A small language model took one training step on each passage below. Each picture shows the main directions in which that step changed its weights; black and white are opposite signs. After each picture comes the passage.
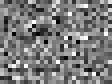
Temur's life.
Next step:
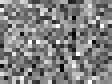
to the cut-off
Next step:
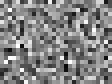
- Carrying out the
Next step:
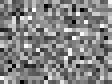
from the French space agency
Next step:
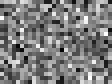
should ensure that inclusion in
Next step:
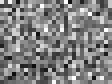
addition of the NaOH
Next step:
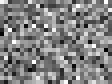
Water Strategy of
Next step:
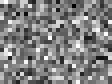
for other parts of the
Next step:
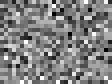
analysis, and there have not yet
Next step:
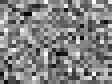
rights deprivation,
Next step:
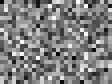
and might be a perspective
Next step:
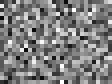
function $E(t) = A
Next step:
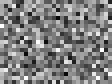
fact, the observed price
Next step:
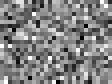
e tratamento aos
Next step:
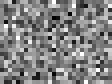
is the smallest meaningful
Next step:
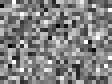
intención de medir el
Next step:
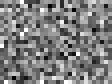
soliton reference level
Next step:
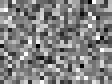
эмоций по
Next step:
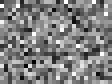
on High Energy
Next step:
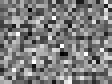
is implied. The
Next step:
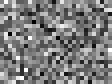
left minimum ($x
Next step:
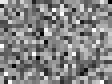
against the reference
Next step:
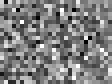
erstellt wurde.
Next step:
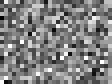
take \begin{equation}
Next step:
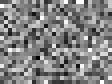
longer-term studies may
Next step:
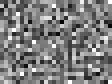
various working conditions. This is
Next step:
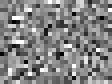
renormalization of the effective
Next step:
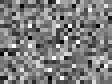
The dataset will be
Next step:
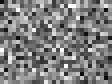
sous l'optique
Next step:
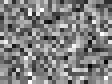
interferometry include the
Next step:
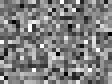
Discussion and
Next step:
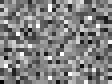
t-test and obtained a value
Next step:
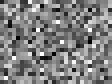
studies that probe the properties
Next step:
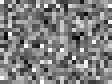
analysis) and extrapolating
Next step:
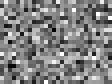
de campo mantêm
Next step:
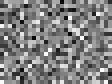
kerak. Faqat
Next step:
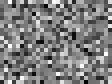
hypotheses, it
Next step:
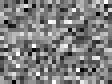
Matrix Compatibility
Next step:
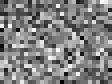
of diaspora of two
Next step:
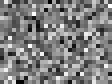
willpower and success,
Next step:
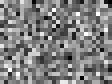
a barrier for smaller
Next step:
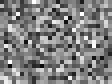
reduced by factors of
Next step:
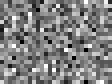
vitamins and minerals
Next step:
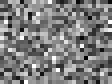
flavor symmetries
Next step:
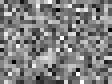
find that the resonances in
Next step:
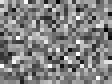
[5, 6] are based on
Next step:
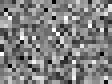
(siehe auch
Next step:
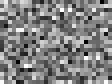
questions of whether it is
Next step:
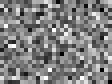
of technological advancement
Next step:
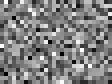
damage was scored when
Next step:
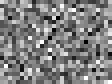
the statement. This finding
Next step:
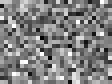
process of the double
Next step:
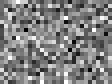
insula; ca. 3
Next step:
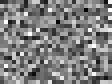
are not separated. In this
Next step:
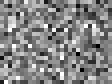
ҳар томонлама
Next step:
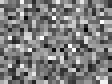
the high energy collisions of
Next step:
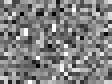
were small effect sizes of
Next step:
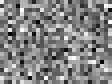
in tight helices which
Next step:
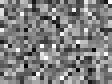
the second alternative because of
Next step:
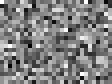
the prompt emission phase and
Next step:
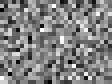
low energy are therefore pions,
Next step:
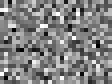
у праві ЄС
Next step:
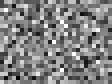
ΣC ₈ H
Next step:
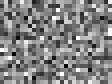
dissolution required for transformation
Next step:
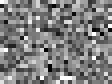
separation is sensitive
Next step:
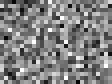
become less valuable and
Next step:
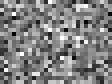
Table 1: Summary
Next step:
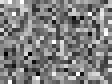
profiles for which ${\cal
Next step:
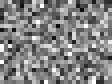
e análise de
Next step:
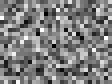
second stage is XORed with
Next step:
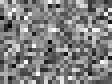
at which sweeping
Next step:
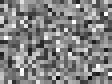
Ushbu maqolada
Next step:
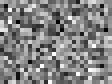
of ethnographic
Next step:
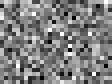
often caused by
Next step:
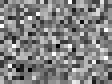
mua sắm
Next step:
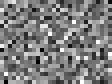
10 higher education institutions
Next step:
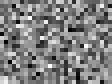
our quantum system. Apart from
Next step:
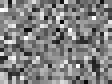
и оценку
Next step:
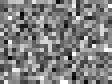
trees. The technicians
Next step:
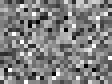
H. I. Romnes
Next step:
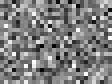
jets are studied.
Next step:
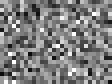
state at energy $E=\omega$
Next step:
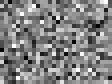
percentage of equipment
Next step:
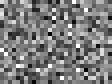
thermal noise.
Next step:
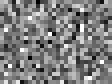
- To identify risk
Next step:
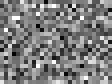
(DG AGRI),
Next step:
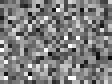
trazidas sobre
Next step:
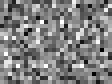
This analysis justifies using
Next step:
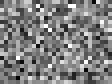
Deve-se garantir
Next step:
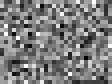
overcome the performance of the
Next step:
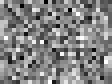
dengan baik agar
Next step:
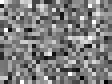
of standard lasers
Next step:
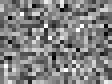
de Usinagem no
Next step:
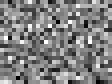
The application to voice
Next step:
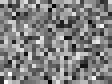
should be highlighted.
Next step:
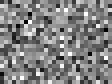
olishi afzal
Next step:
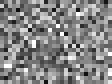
marketing of Dead
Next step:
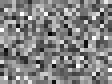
adenine derivatives by
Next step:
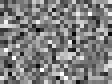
aan meer kennis
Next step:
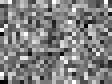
CNTs are an
